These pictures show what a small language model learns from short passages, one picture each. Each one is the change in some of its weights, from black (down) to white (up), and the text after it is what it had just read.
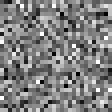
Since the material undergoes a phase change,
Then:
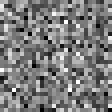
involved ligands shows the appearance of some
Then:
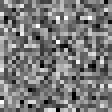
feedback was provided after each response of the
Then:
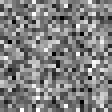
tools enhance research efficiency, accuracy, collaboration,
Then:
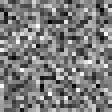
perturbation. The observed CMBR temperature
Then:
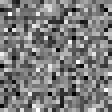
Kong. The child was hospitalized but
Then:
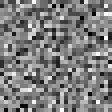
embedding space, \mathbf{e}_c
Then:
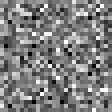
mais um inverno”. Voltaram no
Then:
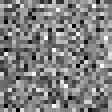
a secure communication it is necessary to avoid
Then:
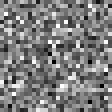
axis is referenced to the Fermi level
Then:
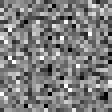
working in high-ranking positions
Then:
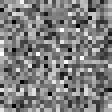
possible nuclear deexcitation line emission from
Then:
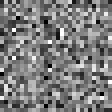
nearby parameter points can result in substantial
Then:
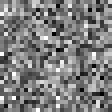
the nearest-neighbour
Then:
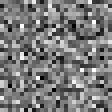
average diffusion coefficients, suggesting an optimal balance
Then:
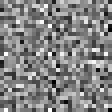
ijodkor shaxs sifatida shakllantirishda katta
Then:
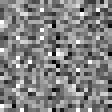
encontrarían en la ambigüedad del
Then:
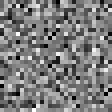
by grouping findings according to regime type, legal
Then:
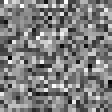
between sources in a mix, not try to
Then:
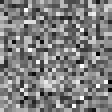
study (Amiri et al., 2025).
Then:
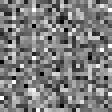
once again, it is relevant to state that no
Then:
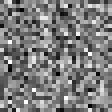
his Ph.D. third cycle degree from the
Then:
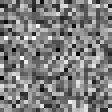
errors are often disjoint across different
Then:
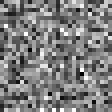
в умовах трансформації
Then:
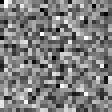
another loop for it to self-interact.
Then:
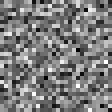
in children through ecological games, projects,
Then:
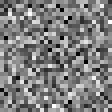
yirik shaharlar va yuqori
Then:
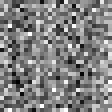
MELiSSA Purple
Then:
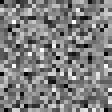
gaditana las ánforas
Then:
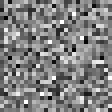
reliable approximations to capture NEQ
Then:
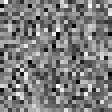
curve shows the values found with new photon wave
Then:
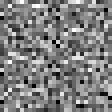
nomlash vazifasi yo'q.
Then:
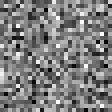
a.C.), de cuarenta y
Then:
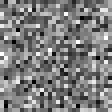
Cancer incidence and mortality
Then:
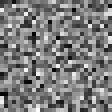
products brings many problems for businesses. The
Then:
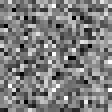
al- Mamalik*, 64.
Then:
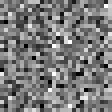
and $K_2$ that is shown in
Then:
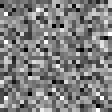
ve Parmaksız, R.
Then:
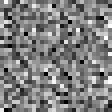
2010). Table 1 Inventory data for individual
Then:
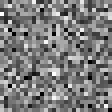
substitutions per site (scale,
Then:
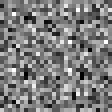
perturbations re-entering during the
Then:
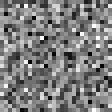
atos ilícitos que atentam
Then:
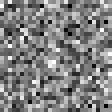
Intrinsic Fisher Information Metric
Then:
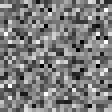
my part, I always think of right strategies and
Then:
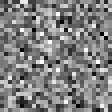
the speed of transverse sound,
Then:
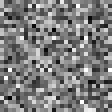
who are more likely to spread misinformation,
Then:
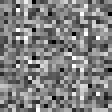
zhvillimin e turizmit
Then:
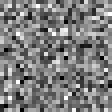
networks to fully realize the potential of
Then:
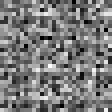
decline of the AD rate [45]. All
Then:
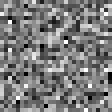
medium and high [9]. Table 5:
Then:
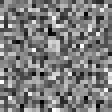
services and concerts to substitute for
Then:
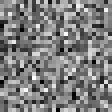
as the wave frequency for the minimum of the characteristic
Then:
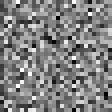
yo'q emas. Biroq
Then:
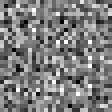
high energy scattering experiments where the virtuality of the
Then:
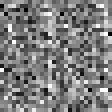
density-corrected framework is implemented. A
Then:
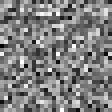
in more than 70 countries. 8 Medicines
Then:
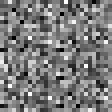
and attitude, and the efficacy of
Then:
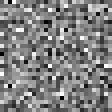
выполняется в реальном
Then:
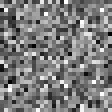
with comorbid conditions and diseases and the
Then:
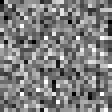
will be made available by the authors upon
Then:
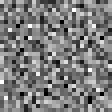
wave particles and rotate around a central axis.
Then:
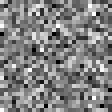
творчества действительно
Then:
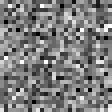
a serial number (related to each
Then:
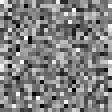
Since median BEL values span
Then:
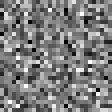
semelhantes ao gênero das
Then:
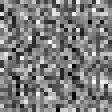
molecule per unit volume at the coordinate
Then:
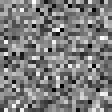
skanerlash jarayoni 45 daqiqa
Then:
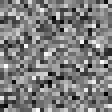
the initial versions of the communication deliverables
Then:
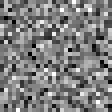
as humans usually do. With amazing
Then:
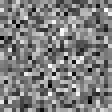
horizons of a few months to several
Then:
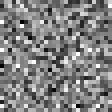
qosıq", "Qutlı
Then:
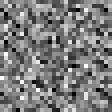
intelligently. This paper is focused on the
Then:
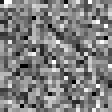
absorption left free to vary, and an absorbed
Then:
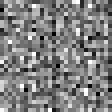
است که در آن،
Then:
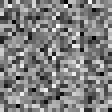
that finding them is also a difficult task for
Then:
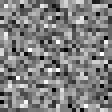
кодекс Республики
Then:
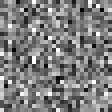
below ±0.03 mm over the entire disc
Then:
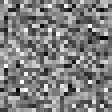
(ML) for healthcare [9]. Although
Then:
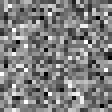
added or replaced within the collective stock
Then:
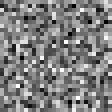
Inicial (Uniai), Centros de
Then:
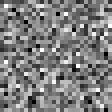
on the choice of agriculture as a course and
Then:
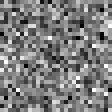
of gluon density. This slows down
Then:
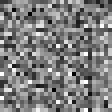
innovation-forward and sustainable future
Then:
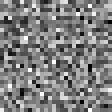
| Spatial distribution of disturbance
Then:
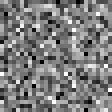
It is an opportunity of making a profit
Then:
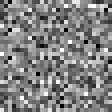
практическим пособием для
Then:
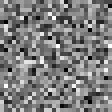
function, which is reflected in a progressive
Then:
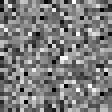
due to a lack of techniques which can spatially
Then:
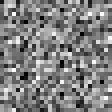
over 40,000 OA books from
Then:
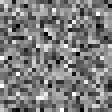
particles. Light right-handed neutrinos
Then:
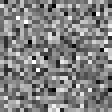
under household garbage; 1
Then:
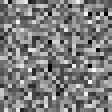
badiiyatiga koʻra u
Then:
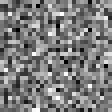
The dotted lines in Fig. 9 show the
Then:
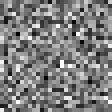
information (PSI) is meant for wide
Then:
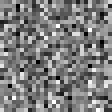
began the campaign with a record
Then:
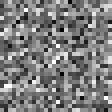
AGREE II is an international instrument to
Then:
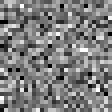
Due to the fallback treatment, massive
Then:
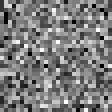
could yield a value of $R$ as small
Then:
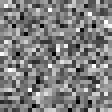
Art «Flowers of Kora»
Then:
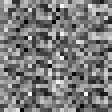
Е. С. Языковое
